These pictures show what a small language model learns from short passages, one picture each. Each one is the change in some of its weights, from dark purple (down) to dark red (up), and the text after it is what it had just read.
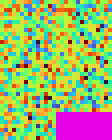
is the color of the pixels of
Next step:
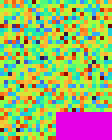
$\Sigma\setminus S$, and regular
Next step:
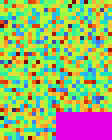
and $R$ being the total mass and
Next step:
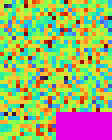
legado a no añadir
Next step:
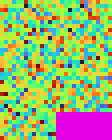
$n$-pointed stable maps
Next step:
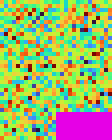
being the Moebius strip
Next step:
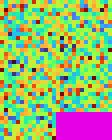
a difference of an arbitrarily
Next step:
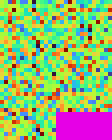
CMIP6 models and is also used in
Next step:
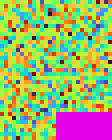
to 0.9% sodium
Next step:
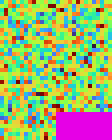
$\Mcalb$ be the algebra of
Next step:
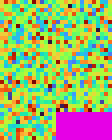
\rightarrow 0$ when $\epsilon \rightarrow 0$.
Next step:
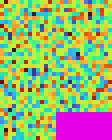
it means that the mean field result is more
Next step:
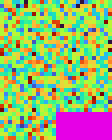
This procedure makes our calculation
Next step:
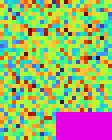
yaqin qilib qurilgan
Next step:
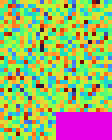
(включений до
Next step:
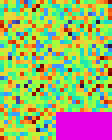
\langle \phi_{q\neq t}^0
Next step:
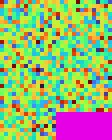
with left identity element l. Then a
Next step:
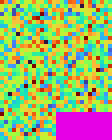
when evaluating the near-singular
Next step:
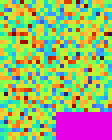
sia per l'impostazione
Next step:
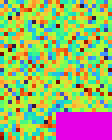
SNe starting in late
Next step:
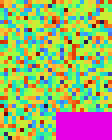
normal to the boundary $\bfn$
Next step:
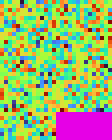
Brieskorn module $$
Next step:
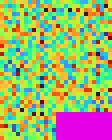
Hadamard equivalent}, denoted by
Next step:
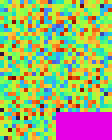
mentalitet doirasidagi
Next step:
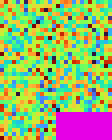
\end{equation} where $\gamma$ and
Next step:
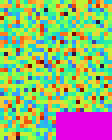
specifying $\tau(x.y)
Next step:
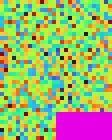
(μ=1) Yuang and
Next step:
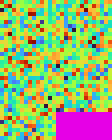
mazmun kasb etadi.
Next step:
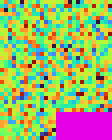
study a prototypical problem of
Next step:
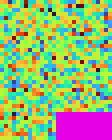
до пропаганди.
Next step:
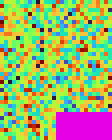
Let $\Gamma$ be a discrete
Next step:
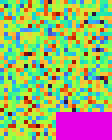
$z$ is a dynamical critical
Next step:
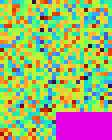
in the regime $\Lambda_3 \ll
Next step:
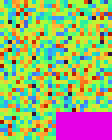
Kato-Rellich theory,
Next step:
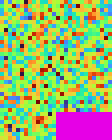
être social. Certes,
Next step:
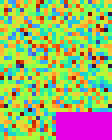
doctrina del mismo. Con
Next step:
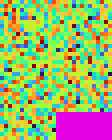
the annealed case tells us that
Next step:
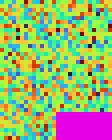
restorannom biznese
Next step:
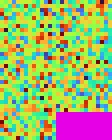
en mujeres víctimas de
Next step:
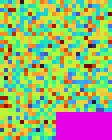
magnetism in ferrous
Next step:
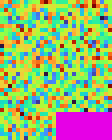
section, we wish to investigate
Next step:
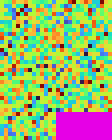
is an extension of Friedrich's
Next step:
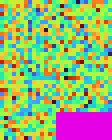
in (3.6) provides
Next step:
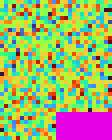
ортирилган юрак
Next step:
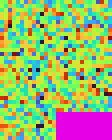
finite is not very flexibly
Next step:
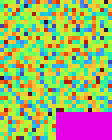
a empujar, ni vaya
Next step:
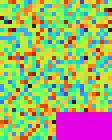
\label{TS1} \eea
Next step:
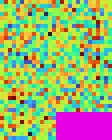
monotonicity formula for mean
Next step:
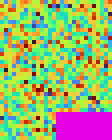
possible production of primordial
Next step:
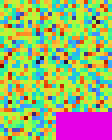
fixed. In a multi-user
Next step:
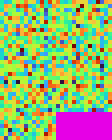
uchun, buyumdagi
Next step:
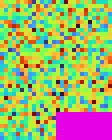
debido a un trastorno
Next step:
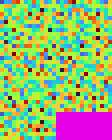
S. Chang, Minghu
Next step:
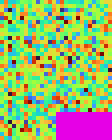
unitary operators whose expectation values
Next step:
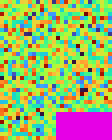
the multiplicative order of 2 modulo
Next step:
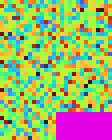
and derivatives of non integer
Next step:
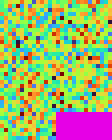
o`zida shakllantirishi
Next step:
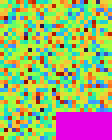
mass" is "leaving of the
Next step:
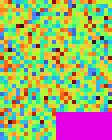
$s_3$ are the degrees
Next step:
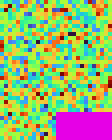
J. Outcome differences after
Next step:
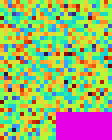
and Gaussian steering
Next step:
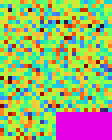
una evolución encaminada
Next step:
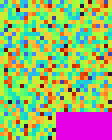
Pharmacy], N 1,
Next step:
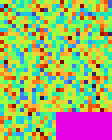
países multiplican por más
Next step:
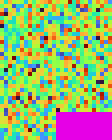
Sho'xu quvnoq
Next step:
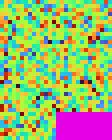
one-motive $M_K: \Z
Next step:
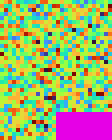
Therefore, we can take $Z$ to
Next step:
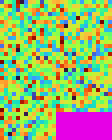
using semidefinite programming. In
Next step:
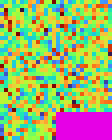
de Lie tress\'e de
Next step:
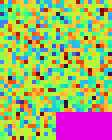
de meritocracia, e que
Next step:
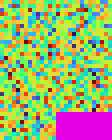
in the computation of the degree of
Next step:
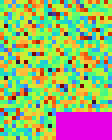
impact of higher-dimensional
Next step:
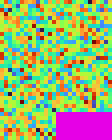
interactions. The sizeable value of
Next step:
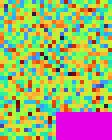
we can present results for the combined
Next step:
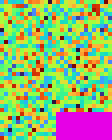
operational costs but also
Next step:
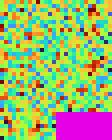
equal to the right hand side.
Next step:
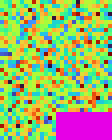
invariant under a miniversal
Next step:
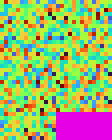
and the target} The protons and
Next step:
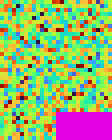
rests on some of the deepest
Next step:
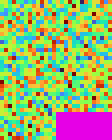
\hat P\hat\P_s \hat
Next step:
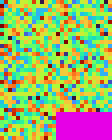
from \cite{sp} that there exists a
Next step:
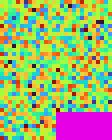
processing, and describe an approach to
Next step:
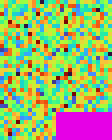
Hermann Fiore 2011).
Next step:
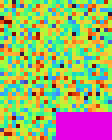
7 Гражданского
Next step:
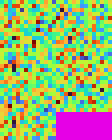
Selektivitäten mit der
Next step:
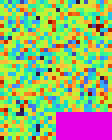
decides whether $e$ is
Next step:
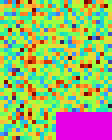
posibilidad de que cualquier
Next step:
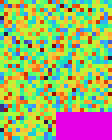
L⁻¹) içeren
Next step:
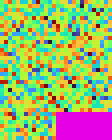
the excision ring $R\oplus
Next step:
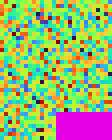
$\varepsilon > 0.1$ and hence not
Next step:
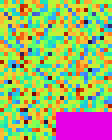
information about the geometry of
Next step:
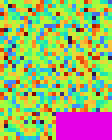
in the same rectangular region.
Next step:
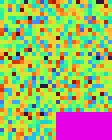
ejecta.\par The Legacy
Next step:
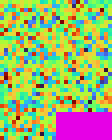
to understand this is as follows: Since
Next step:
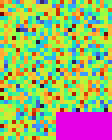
model at finite $U$. In this approach the
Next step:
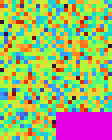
inscrits dans ces DIU qui
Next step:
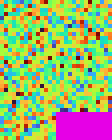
distribution on the set of generated trees.
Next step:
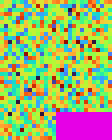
cyclic of order $l^k$,
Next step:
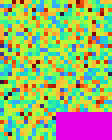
the manually labeled evaluation
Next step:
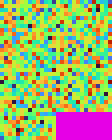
мустақил билим
